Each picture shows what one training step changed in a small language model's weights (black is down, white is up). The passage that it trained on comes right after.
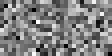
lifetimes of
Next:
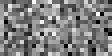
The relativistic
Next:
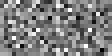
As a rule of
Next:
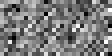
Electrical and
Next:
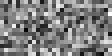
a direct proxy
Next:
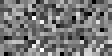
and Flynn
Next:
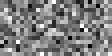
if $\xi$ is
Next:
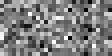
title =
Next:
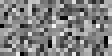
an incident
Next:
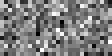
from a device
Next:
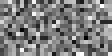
are always
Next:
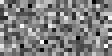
The condensate
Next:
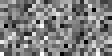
LAMM and
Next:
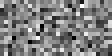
*et al's*
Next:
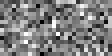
participants will not consider
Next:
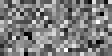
ρ is
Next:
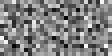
Both countries
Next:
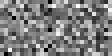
as "well,
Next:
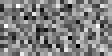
format also allows
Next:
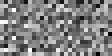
data structure by using
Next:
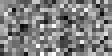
the shrimp will
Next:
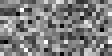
and fisher
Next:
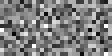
great work is
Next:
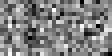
large $g$
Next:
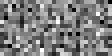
School of
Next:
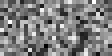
It may be more
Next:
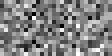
sojourn times
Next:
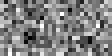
for time $T
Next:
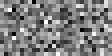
the spread, the
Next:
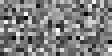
based on various
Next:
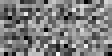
and the size of
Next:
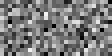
thinking and
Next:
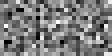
effect contributes an
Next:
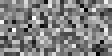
5-year plan
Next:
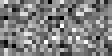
and Nationalism*,
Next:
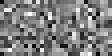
be envisioned
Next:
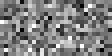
services in S where
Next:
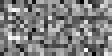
by more than an order
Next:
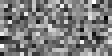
as the fully
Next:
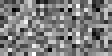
may also express
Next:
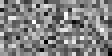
Remark. The
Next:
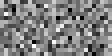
for more developed
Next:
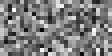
increase till a value
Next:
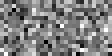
finite element
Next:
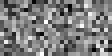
suggested for the
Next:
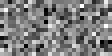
compare the two
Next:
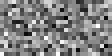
in the SM.
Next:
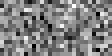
Finsler -
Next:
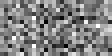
using the acoustic
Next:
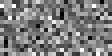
case with constraints
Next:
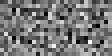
not expected that the
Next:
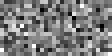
avenues are
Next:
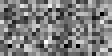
the presence of low
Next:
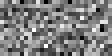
and regeneration is
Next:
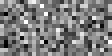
both tissues
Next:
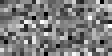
amplitudes are
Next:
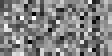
study comprised
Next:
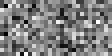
property and the
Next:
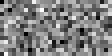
of flat Ge
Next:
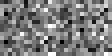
the second line the
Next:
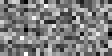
are determined by
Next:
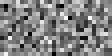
onset of typical
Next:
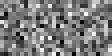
domain specific models
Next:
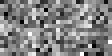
method produces a
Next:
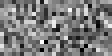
The accountability and
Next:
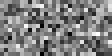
patients 36
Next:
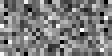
\right)$. This
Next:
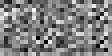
model comparing it with
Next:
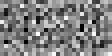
study the possible magnetic
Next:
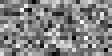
of Fisher
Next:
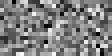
we arrive at
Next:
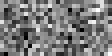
the good and
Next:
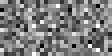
government for
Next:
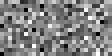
were followed up for
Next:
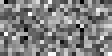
unit photon energy
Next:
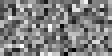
also point to the
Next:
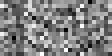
environment for her
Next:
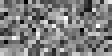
vector $q$
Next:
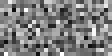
the other hand.
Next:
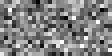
of College
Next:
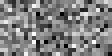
highest number of
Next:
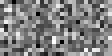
for a large number of
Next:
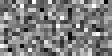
expressing past
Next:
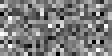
conclude a new
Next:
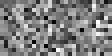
paramagnetic state
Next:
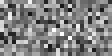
was hard to
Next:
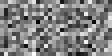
design the one bit
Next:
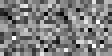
it grows, the
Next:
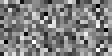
approach will allow for a
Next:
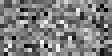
One remarkable
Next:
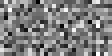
at an angle
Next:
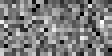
from Eqs.
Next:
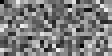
intensity, are
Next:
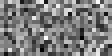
and 17% are
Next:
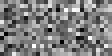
the transmission
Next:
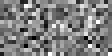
learners can
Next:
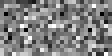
two particles is the
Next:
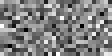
of this song
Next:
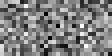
I have a clear
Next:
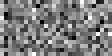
with eyes
